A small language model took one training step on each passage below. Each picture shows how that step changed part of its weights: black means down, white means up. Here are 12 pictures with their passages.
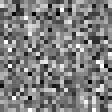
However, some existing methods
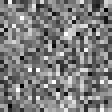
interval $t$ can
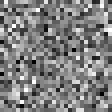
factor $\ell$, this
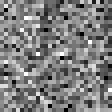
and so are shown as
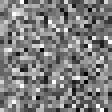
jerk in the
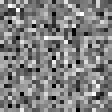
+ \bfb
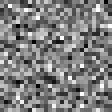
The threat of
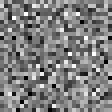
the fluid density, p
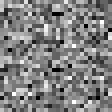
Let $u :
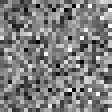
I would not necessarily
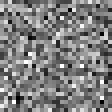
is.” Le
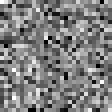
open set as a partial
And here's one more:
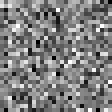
olduğu bir
